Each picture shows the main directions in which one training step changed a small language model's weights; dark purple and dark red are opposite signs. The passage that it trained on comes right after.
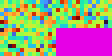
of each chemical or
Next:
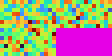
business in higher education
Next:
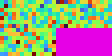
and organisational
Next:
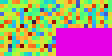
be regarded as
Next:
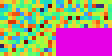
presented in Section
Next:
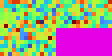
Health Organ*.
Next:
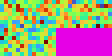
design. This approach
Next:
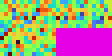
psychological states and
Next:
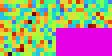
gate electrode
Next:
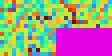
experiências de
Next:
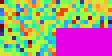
образа -
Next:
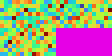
was measured to
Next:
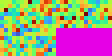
by the development of
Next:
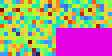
considered as an
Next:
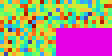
y una red d
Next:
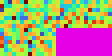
volume is from 15
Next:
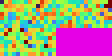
tashkil etib,
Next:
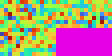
Officers to
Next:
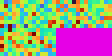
and dielectric
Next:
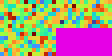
optical density of
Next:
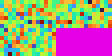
filters how and
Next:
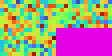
small. To heat
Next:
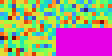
robot localization
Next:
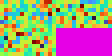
of the current work
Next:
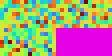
challenge in data
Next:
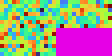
gender roles,
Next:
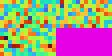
develop compact and efficient
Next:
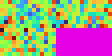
nmr spectra
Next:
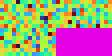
known. **Proposition
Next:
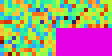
de permanência
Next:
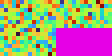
that men may turn
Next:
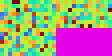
su labor
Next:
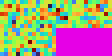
computed as an open
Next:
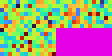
the following: -
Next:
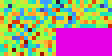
analysis in section
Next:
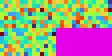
to ensure everyone
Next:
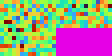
em ordenações
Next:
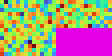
with a more focused
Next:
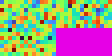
integer $m$.
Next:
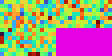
the residual weight
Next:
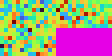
approach based on
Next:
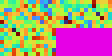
of professional training of
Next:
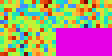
of respondents maintained
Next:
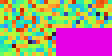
the damage development
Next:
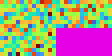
that of the original
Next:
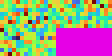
una sau
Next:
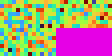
shown Fig. 2
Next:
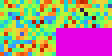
its transmit power
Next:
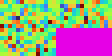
this study we can
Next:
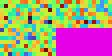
his coordinatization
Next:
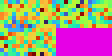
network dynamics (for
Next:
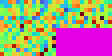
International Women's
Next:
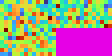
the content of
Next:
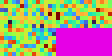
regiones como:
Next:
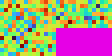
plants in
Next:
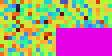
width must be reduced
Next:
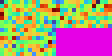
этом само
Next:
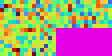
minimal representations constructed
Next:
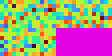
significação para a
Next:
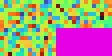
with the log structure
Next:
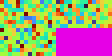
abelian group: $$
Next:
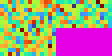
that encode real
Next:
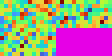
in Table 1 and
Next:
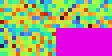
of Mrigal
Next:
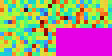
F $ is identified
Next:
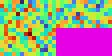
ensemble invariant par
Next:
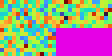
maintaining bone
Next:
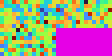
capacity should be
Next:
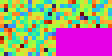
regime, in which
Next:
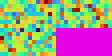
invariant of the second
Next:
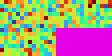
Pandu -
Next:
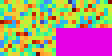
a work of
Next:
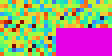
niet de
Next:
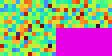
As explained in
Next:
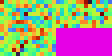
PAC clearance
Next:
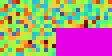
la Tarea
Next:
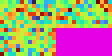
of CPT
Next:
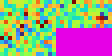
been designed. The
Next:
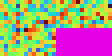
can influence food
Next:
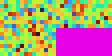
to recognize the
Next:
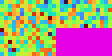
the dynamics of changes
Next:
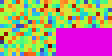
these tools aim to
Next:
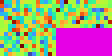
conclude that the matrix
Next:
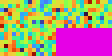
by a quadratic
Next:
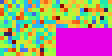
any internal point of
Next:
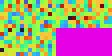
used to estimate the
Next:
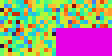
work follows and use
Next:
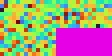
react with the
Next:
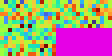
impacts particularly on
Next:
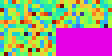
diciembre de
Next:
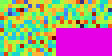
certification for
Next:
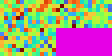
it follows that
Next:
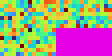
on two methods for
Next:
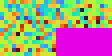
comprehensive treatment
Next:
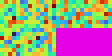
in the texts
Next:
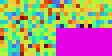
construction of perfectly
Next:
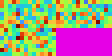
adoption of
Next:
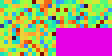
has been predicted
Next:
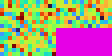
more than 3 times
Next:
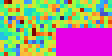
were inserted
